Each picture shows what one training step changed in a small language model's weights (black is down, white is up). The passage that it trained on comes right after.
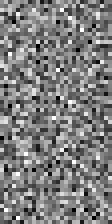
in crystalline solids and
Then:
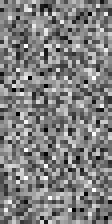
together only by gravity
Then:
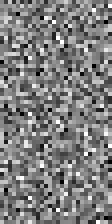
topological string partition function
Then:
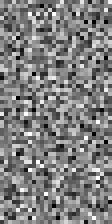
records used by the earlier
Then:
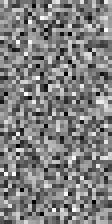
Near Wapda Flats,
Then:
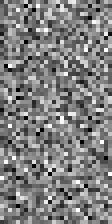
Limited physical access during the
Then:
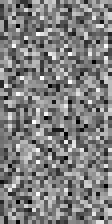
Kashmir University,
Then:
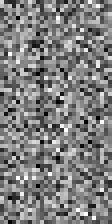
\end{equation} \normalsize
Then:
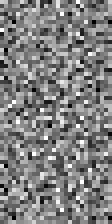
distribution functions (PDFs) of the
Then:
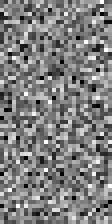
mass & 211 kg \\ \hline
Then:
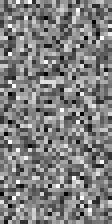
3D case. \item Instead
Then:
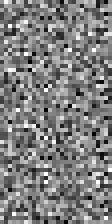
950°C, a pressure
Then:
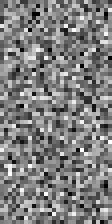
Children with Special
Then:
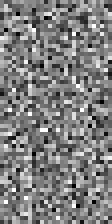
to reach the goal step by
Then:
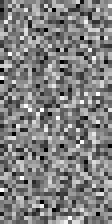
the wavelengths longer than
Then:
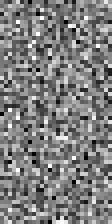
we compute its effective mass having
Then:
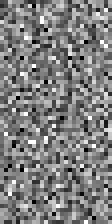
deployed on Linux based
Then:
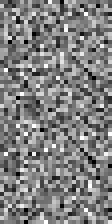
NLS equation, while the same
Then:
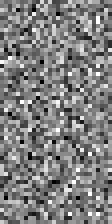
case, we don't recommend
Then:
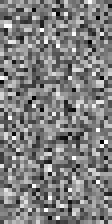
the concept is closely related to the
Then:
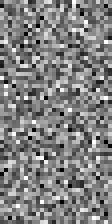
spherical particles may often
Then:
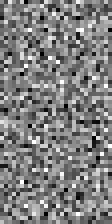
higher frequencies. Region 3
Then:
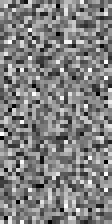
the gas could be acquired from
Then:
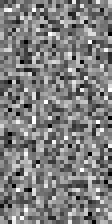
several projects of the
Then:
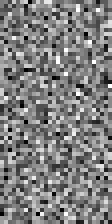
Widhiantari, R.
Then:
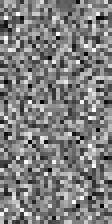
model checking over them.
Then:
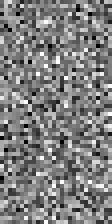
self-motivation, interest and
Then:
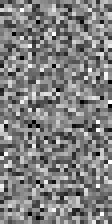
that the work environment encompasses all
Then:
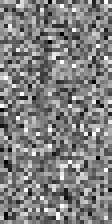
the easiest, since the
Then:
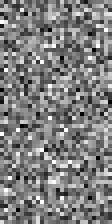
the 1970s the compounds were
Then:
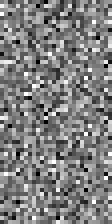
sufficient to describe the chiral
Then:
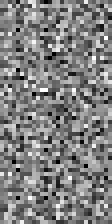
allows for a consistent evaluation of
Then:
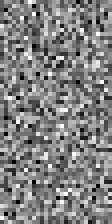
The plate dimensions of the heat
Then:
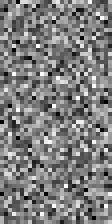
*5. Population nutrient
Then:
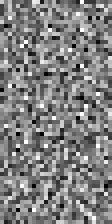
difference of SD from mean that supported
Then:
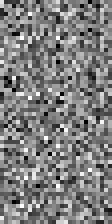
\end{equation} The strong coupling
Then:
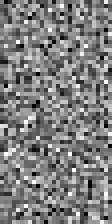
(wet surface) numerically.
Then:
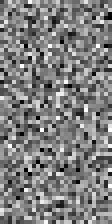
all branches of physics as well
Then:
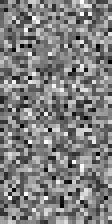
chemorepellents, temperature changes
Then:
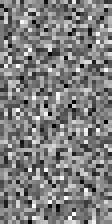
consists of Neem,
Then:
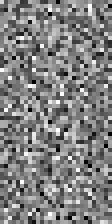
Furthermore, we define the
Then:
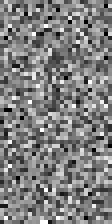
indigeneity definition
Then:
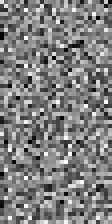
diffusion processes such as topic
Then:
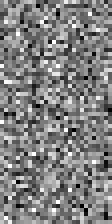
Consent Informed consent was obtained
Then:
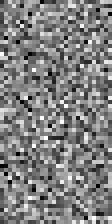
breaking of the NEED.}
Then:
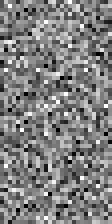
However, we have verified that present
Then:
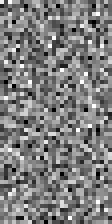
to 5 years old) and highly
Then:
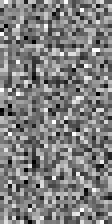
a critical review of negative
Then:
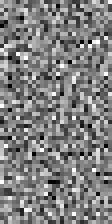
unit in it. The spectrum of
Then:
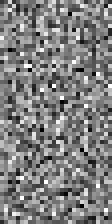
provided the SSP data and generated
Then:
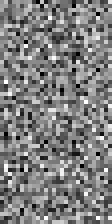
planning, organising, directing
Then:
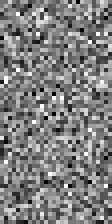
For Layer 1, Eljen
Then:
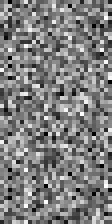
neuron in the network, and for a
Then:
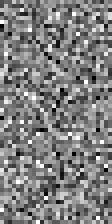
the two methods used for comparison, and the
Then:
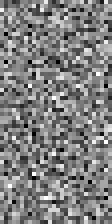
treating other diseases is
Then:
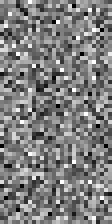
lead to an overall non-unitary
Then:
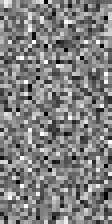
carbon dioxide, methane
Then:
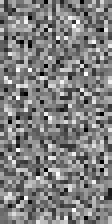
Adamawa State,
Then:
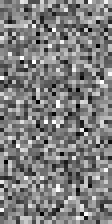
although an equilibrium state
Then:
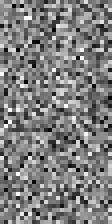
without introducing a large computational
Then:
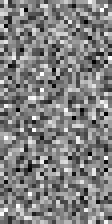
properties are a function of orientation at
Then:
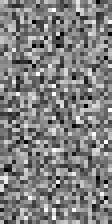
were performed by ITC in the
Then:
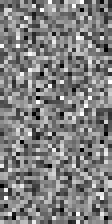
ml pre-heated 0.128
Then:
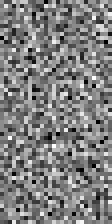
to DM signals. Direct
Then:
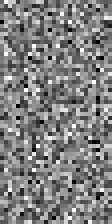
we reconceptualize perspectives
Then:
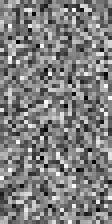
D. Kartashov, in
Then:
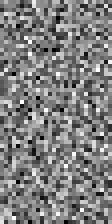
demonstrates a good framework for
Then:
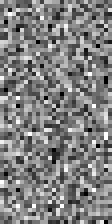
An example of parameters and description of their
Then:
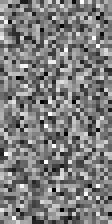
and an outlet) containing the
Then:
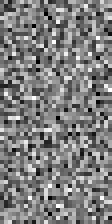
can we constrain different contributions in the
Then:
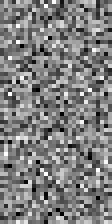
56.2 dB. With further
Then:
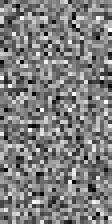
operators that fully match the
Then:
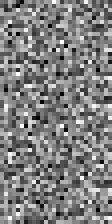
Conventional CMOS,
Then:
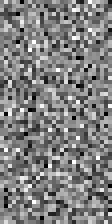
where differences are celebrated
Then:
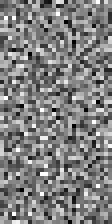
and monitoring of the parameters of the
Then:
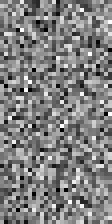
of Sino-foreign
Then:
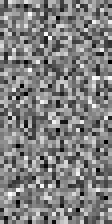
additionally investigated, while the study also
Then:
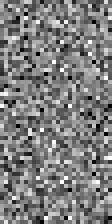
scan the content and convert the
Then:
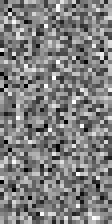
length $n$ tends to
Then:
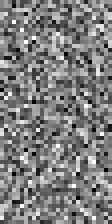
such a small cluster with the linear
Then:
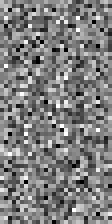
and for the second off-tune
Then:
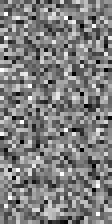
the ChEMBL data set of
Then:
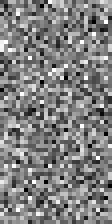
$\langle x\rangle$ and $\langle
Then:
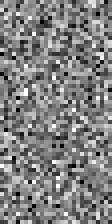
length is about 380. Fig.
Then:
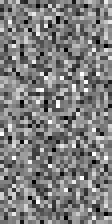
it can identify and classify
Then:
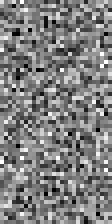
to the authors and that the study has
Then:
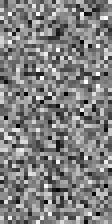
and Allelic Distribution of
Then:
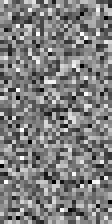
a uniform execution model}
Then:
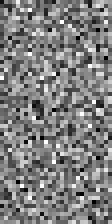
t$ enters the calculation. Due
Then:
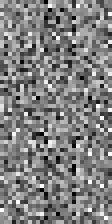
not enough to resolve the
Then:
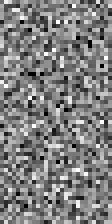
renewal, maintenance,
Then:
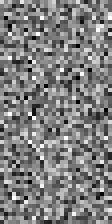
et al.² propose the
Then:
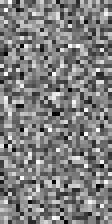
during data collection. There was a
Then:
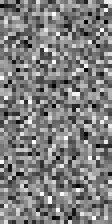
we lack a suitable model for such
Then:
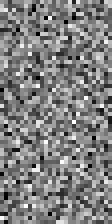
fit for the kaon contribution in
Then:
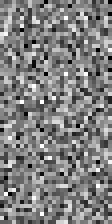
entangled state is eponymous
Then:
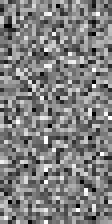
high modes of GW emission
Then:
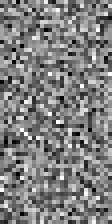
of heated rooms in the
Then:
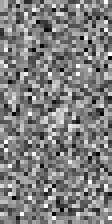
entities and semantic correspondences
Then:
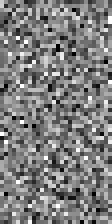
the neural fibres which enable a
